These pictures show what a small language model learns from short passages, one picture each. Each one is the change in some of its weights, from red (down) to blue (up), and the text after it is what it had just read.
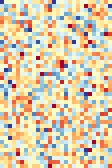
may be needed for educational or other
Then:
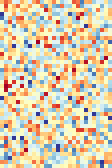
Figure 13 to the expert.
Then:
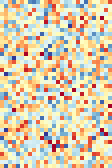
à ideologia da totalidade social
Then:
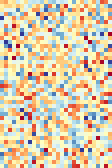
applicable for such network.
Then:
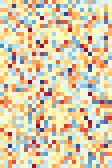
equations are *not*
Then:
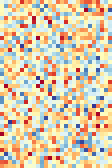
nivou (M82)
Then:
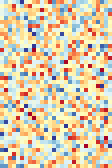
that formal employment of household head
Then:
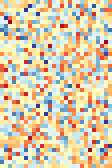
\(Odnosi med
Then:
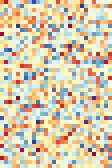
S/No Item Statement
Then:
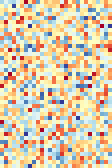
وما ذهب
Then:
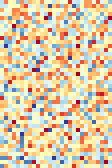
on selected pathogens. A
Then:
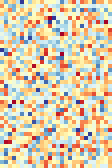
Häupter, aber
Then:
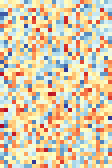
moves ahead of a
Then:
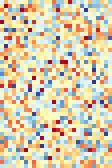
Eq. (3) leads
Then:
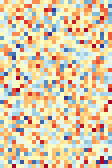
heffing. Wordt
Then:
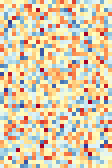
while management is making and implementing
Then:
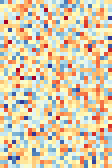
Edge Environments”. In
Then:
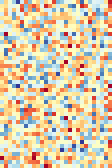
ya’ni rasmiy
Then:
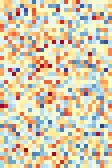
IMKONIYAT VA
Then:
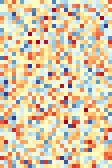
elements of G contains a
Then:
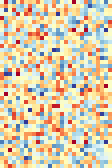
limitele răspunderii
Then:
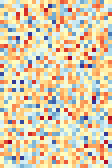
ethnic group to participate in
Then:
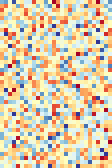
хизмат қилиб
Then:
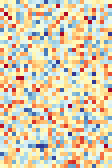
qo'llaniluvchi 1865
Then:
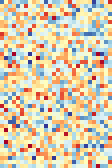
and inside house pollution
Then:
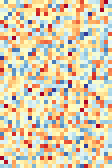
and chronic inflammation
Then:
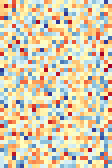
A previous study where a survey of
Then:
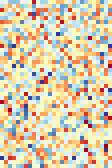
dissemination of relevant health
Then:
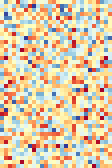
advanced and efficient services. As
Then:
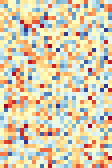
of glucose into the cell,
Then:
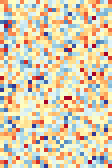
від законодавчої або
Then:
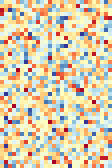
risicomaat die door
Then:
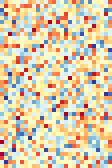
mode choice probabilities,
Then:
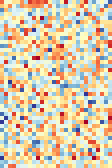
meses de agosto a
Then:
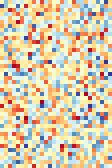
Research Science and Innovation
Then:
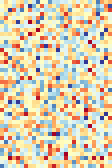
line" in the plant,
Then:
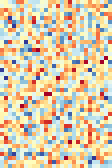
Relationship between the Technology
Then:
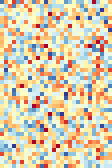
contributions so regularly, that
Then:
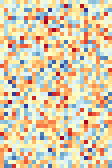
a stressful and confusing
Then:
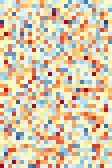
h using a membrane with an
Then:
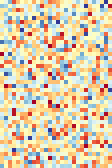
physically active participants, the most
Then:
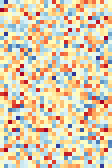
кормів повинна
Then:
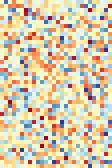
notable improvements in skill
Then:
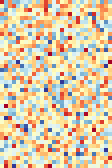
mavzusidagi xalqaro
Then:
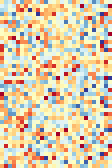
minor polypharmacy while
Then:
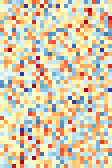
is computed as follows:
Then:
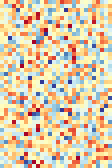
in biosensing. For
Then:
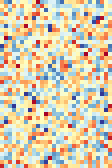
loading, spent fuel
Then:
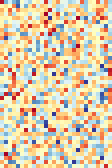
zeka tekniklerini
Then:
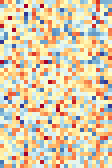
The AWACS radar
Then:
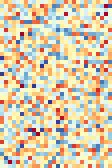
SPANG, Kurt
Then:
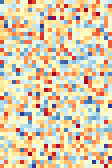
deutschen Organisationen
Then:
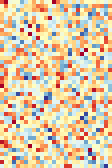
Cochinchina, with
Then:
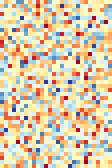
cursus licence.
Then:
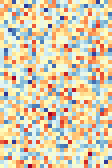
zone based on analytical monitoring
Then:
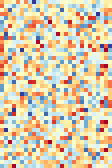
para mi investigación sobre discursos
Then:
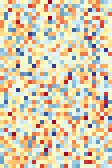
paper of an abstract idea.
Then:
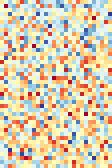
mahsulotning oldingi
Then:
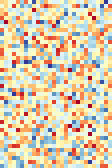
The results of the study contribute to
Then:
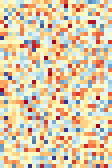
and crude protein diets
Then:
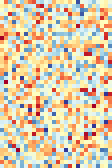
de maíz (*Zea
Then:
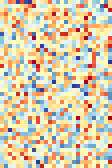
films (solid orange
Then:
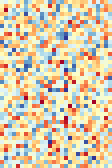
do seu universo: a
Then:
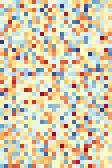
This concept spoke about how
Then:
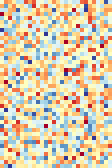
hamda YaIM o'sishi
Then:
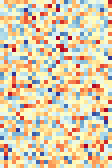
by Segment 8 Conclusions
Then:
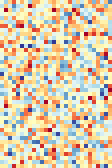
effect of the propagation method
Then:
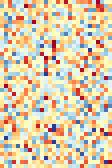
Energy (RE) refers to
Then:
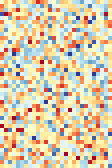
Press. - Peraturan
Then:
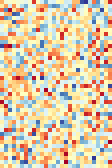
Incorporation and localization
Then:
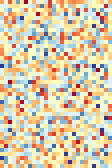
qo‘shimcha chora
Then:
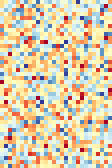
P$ is harvested within
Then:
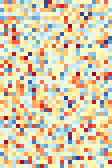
texnologiyalarning qamrov
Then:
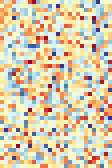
complexes of Co^{II} ,
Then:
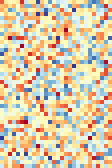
PID and LOS algorithms,
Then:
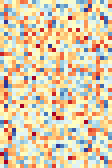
Advisory Committee on
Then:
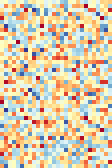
Gap and Kagome
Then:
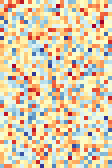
rosette (in F).
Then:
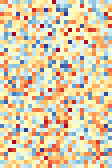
a construção do conhecimento
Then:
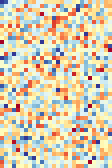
и факторов риска
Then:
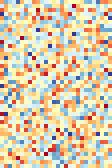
internação colocaram uma
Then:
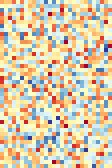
моделі управління,
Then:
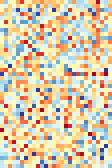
в полилингвальном
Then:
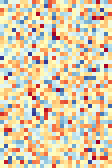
ресурсов фирмой
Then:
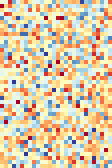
retoma las mismas
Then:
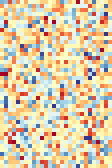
- Вимірювання
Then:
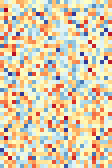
carbon atom on the surface of
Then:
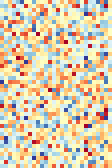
Engineering and IT,
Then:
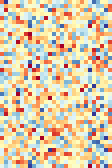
complexity (Rychen and
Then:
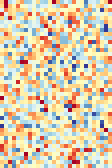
many native speakers use
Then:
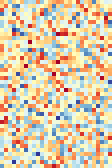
pouco de boa
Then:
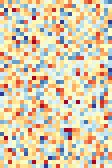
D65 relaxes organ pre
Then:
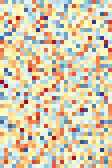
Facial abordando as disciplinas
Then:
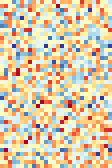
history: Received on 22
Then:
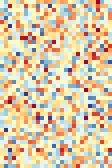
are communicated formal way Internal
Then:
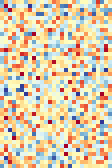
shakllantirish bugungi
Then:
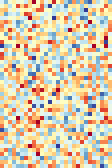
українців –
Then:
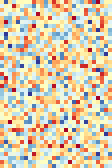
шкіл системи
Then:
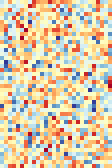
of resources. Sinclair
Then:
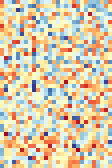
Its plugin name is
